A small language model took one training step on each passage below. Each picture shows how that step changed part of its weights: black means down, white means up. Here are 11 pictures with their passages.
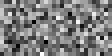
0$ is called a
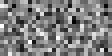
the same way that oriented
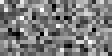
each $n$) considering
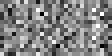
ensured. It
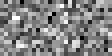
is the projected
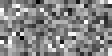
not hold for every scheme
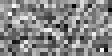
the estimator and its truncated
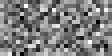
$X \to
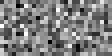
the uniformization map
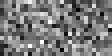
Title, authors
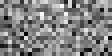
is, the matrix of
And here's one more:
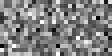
sectional curvature exhibit strong
